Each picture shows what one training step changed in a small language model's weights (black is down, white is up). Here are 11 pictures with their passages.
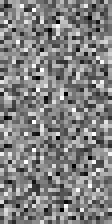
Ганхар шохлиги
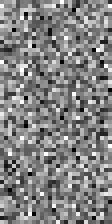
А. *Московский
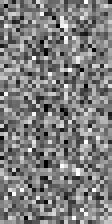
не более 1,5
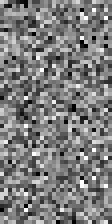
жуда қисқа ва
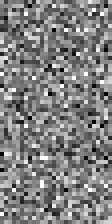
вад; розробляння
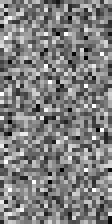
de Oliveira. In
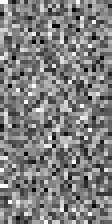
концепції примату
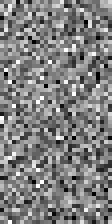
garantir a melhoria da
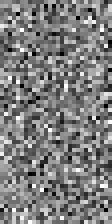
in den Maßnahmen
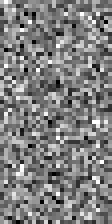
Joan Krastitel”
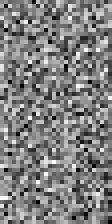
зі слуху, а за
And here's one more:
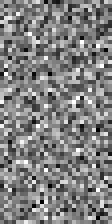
de instrumentación A.
